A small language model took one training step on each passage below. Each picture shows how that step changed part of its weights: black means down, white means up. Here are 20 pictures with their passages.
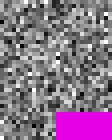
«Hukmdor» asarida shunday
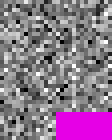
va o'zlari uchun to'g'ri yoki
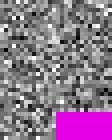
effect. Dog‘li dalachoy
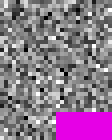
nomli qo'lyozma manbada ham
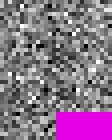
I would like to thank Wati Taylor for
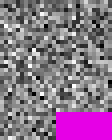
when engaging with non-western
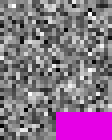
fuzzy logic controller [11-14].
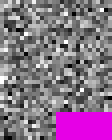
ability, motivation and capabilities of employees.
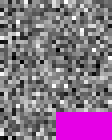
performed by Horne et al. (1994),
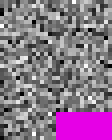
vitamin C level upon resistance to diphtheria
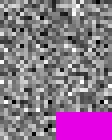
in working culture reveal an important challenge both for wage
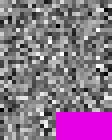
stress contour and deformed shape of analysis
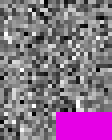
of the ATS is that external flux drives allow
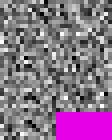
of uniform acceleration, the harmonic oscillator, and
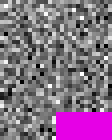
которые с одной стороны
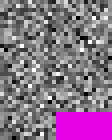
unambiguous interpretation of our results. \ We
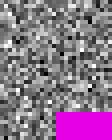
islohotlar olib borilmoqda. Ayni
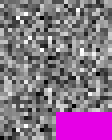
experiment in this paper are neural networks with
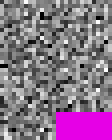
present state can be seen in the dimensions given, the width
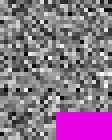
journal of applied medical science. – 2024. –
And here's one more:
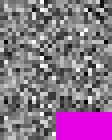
of evaluating the performance of service of mobile
